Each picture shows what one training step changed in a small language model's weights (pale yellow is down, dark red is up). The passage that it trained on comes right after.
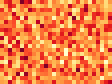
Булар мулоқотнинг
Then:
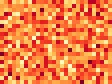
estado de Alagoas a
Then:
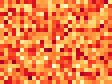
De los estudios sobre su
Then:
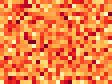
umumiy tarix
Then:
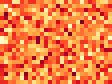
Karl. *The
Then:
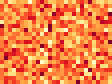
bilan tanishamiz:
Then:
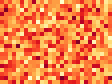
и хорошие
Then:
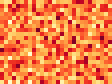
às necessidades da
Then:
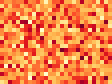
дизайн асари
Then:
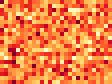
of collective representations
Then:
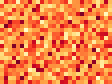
sifatida tavsiya
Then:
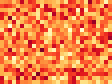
uma comunidade. O
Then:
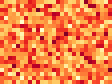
аудита, как
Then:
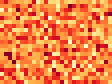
Hubungan Jarak
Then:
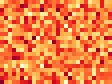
eclética no
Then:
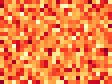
\cos \theta}
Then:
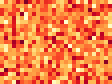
para atender às
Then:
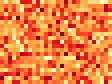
та вимогами
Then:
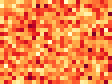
de anormal, la presencia
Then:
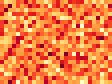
تلك الصفات
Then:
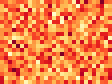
América Latina
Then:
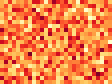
Masjid Nurul
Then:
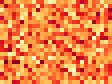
câți copii
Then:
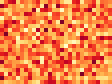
y dos de Educación
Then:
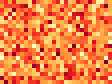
«Hozirgi kunda
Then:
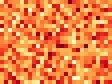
vez, reforça a
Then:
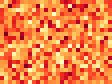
Birlashgan Millatlar
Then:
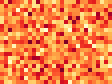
ta'lim dinamikasini
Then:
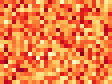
их выполнения
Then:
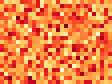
то Армения и
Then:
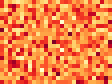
Professor of the
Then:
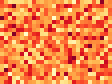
greatest number of
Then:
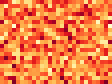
dan ook: - 1e.
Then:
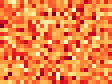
de agregados y
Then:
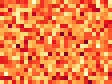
при ДТП за период
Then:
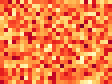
a geografické
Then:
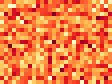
umano e natura; la
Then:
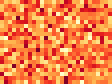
как с нормативными
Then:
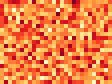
de déférence
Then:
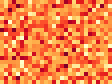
yuksak darajada
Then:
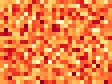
ва 7-кунларида
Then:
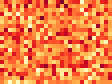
su aprendizaje
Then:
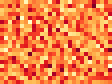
Când inamicul
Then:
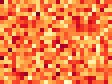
comunidades mais atingidas
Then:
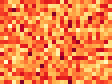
results obtained
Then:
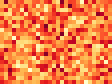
em Artes Visuais da
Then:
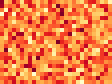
einen günstigen
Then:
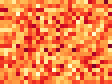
– Самара,
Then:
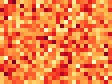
überlegen, wie sie die
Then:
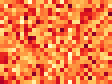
and Pantanal. For
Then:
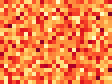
imunisasi bayi
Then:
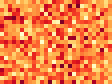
their database
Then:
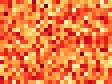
З.Б., Баратов
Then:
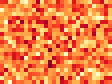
de NY e com o
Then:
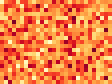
dari 9 responden yang
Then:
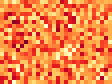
uchun yangi imkoniyatlar
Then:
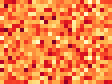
en los tres tiempos,
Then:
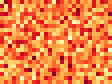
social o económica,
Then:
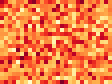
causa como debía
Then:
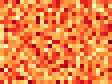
e’tibor va
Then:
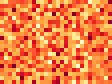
através das redes
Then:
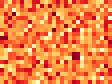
de lijn van de
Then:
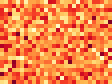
Development of
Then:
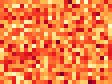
les pays suivants
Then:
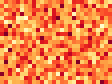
of Cleaner Production
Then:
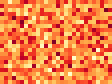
ocasionalmente a
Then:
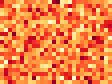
and One-way
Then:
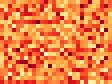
nomozni vaqtida
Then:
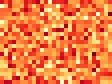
uchrashuv" kabi
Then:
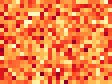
desordem do sistema do
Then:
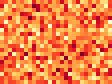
solo un óvalo.
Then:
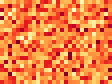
das línguas e das
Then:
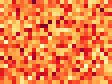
– ключевые
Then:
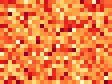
Méndez, L., y
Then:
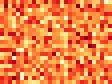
yang relevan adalah
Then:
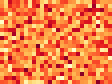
; et le cerveau
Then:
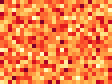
4. Velusamy
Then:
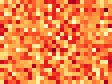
al sur de la localidad
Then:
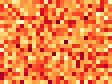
shared responsibility
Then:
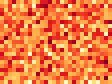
- روبینز،
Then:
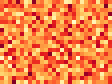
problem in the field of
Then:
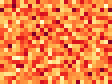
um efeito adverso
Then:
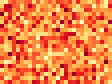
που πρέπει
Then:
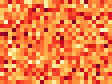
In questo senso,
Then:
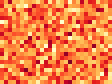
celach ZWZ
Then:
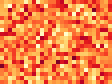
temporal de 22 anos
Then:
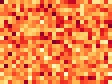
esetében is)
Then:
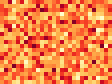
XIX ^e s.
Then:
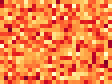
person is one who is
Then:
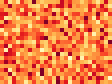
sua família.
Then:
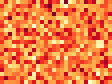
جنسی MtF
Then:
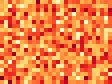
илгари суриши,
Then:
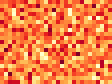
*Infection &
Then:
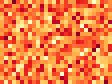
Мексике была
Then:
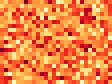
Dalam hal ini
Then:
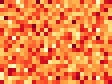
архівної справи
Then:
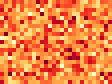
maior índice de
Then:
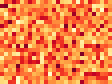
А необходимость
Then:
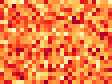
рассмотрим метод
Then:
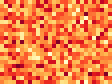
capacidade aeróbia
